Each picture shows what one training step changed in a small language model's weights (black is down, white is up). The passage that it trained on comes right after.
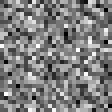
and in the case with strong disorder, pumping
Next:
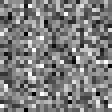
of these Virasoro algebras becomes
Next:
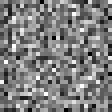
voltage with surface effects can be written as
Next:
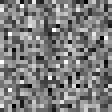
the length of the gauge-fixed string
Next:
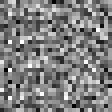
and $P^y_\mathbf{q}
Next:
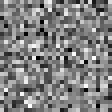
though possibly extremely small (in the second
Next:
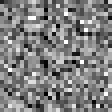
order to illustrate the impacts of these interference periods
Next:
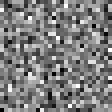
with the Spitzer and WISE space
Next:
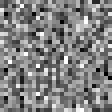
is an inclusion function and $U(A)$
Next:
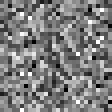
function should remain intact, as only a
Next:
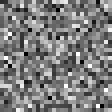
to handle because of fluctuations but has the advantage
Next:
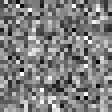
the inner kiloparsec of galaxies,
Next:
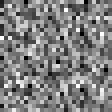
the HVC-W (see
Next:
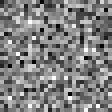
subsequently to be integrated across the surface
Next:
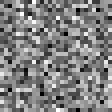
in the Al collectors. The
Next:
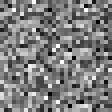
following, a detailed analytical derivation can be found
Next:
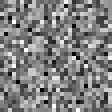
website in G17 reports a measurement of
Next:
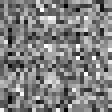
along a vertical profile of Figure 4a (dashed
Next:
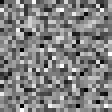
the observed agreement of the $1/36$
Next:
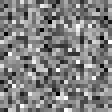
A simple Miller op-amp, for
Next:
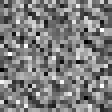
of a collapsing Universe. The fluctuations
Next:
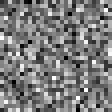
zhou2020graph} which have already been shown
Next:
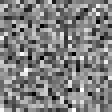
resonance’s quality factor $Q_l$.
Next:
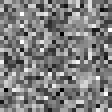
path in the projective Hilbert space of
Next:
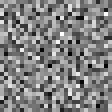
performance on GPUs requires multiple approaches including
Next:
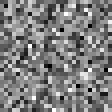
mechanism described and one could arrange the parameters to
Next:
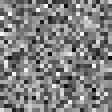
the drift ordering. The closure theory is
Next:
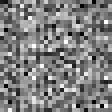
a user). We begin with an initial set of
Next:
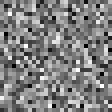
such as $\dot{M}=n\cdot
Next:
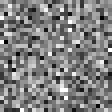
labels. We use these SystemT
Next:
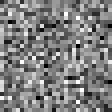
the following: \begin{equation}
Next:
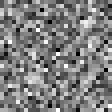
the CMSSM which does {\em not} have
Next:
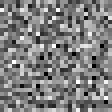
J. T. Evidence for
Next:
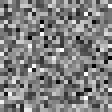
algorithm that minimizes DoA deviations and the number
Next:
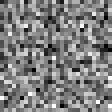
structure having both ferro- and antiferromagnetic
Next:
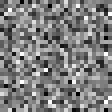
index $\beta$: $S(t,
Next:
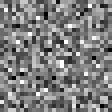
combiner operation. Since each of the users
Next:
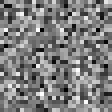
flow at the location of particles. We study for
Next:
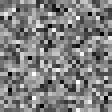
adopted the interface model without further relaxation after manually
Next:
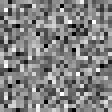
neutron stars$^{9}$. It will be interesting to
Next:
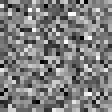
we restrict the discussion to systems of hydrodynamic
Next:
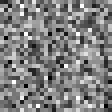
the mutual information in a {\it
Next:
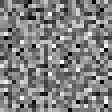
eff} \; $}} \begin{document}
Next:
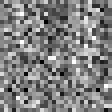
an neutrino of flavor $\beta$ with energy in
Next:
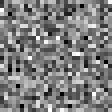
prepotential. Here $\tilde N_d$
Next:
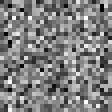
time of outbursts in long--period
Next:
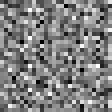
this section, we further investigate their existence
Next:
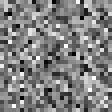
(2)$$ where DNOD and
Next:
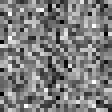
exchange interaction between the magnetization and the electron, where
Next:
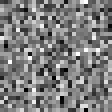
to $T$ is negative and proportional to
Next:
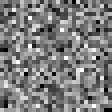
variable are associated with an increase in acceleration, with
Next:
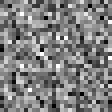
be kept low to prevent normal cells from being
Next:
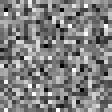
would change the $\sim 1$\% accreting
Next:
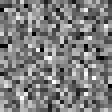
Consequently, yet larger samples are needed in order to
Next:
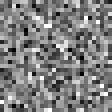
is notified with the patch linkage.
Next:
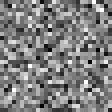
whenever we select the parameters appropriate, for
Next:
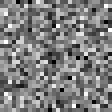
result from the exhaustion of the
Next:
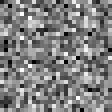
the intensities of two waves are almost the
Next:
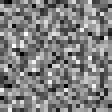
the subsequent ergodicity-breaking
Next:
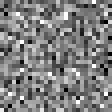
which symbolize the naked singularity
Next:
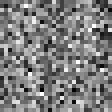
always possible that the one with negative energy (in
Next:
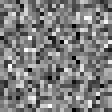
calculate the shear as follows, whereby we round
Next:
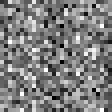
and we use the same notations as in
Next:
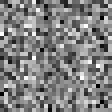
the complex plane, paving the way for efficient
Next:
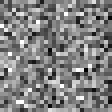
contributions comparable in magnitude to those induced by the quark
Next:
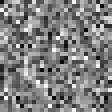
their Seebeck coefficient and thermoelectric
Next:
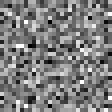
potential", i.e. at a distance much
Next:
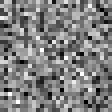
is weaker than that theorem since we need this
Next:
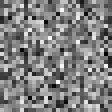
of dye had been injected in the center
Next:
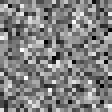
this yield should follow the number binary collisions scaling.
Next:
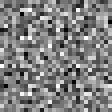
selling cryptocurrencies based on
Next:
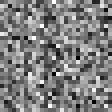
with waves propagating from the clamp to the
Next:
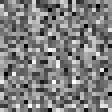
with general $\beta\gamma$ CFT
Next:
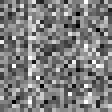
methods can train a variety of models for transmitting
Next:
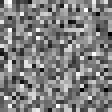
faster than disconfirmations, and this
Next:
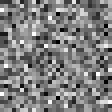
$a_0$ (acceleration
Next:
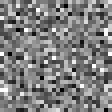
expression. The data obtained from these experiments determine the
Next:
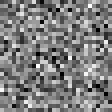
us assume that the second case is possible. Such
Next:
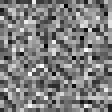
GRB catalogue, the mission is projected to
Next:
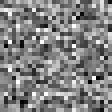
\hspace{2cm}\nonumber \\ & &
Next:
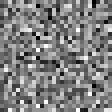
clock and metrology, direct broadband
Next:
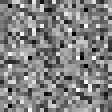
into an integral using the identity (see
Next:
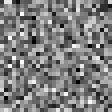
not a property %of just the charm quark
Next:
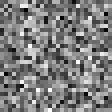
the target (and, hence, the field
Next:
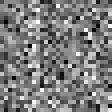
are not dominated by its short distance behavior. Instead
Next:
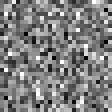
waves near the Feshbach resonance
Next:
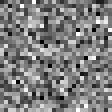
the focus is on segmenting only the
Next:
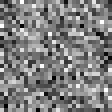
} A detailed study of algorithmic issues is out
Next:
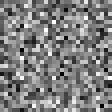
Edelsbrunner (1984),
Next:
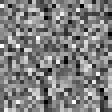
engineering camera. In this sense, the
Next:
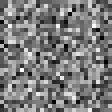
longer feasible, and there is a growing
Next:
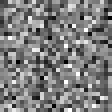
and appreciated that one can encode information
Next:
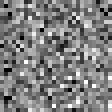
of WIMPs cannot be accreted during the
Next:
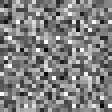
of the density of the associated molecular gas. We
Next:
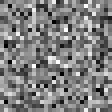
and Type I or Type II errors.
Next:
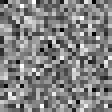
the view port of the sector or the
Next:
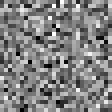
i$ (this explains a good agreement of
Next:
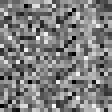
have fully balanced magnetic field. We
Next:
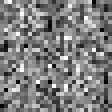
number of pixels enter in a similar way and are
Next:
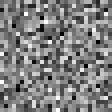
values noticeably exceeded those obtained for other
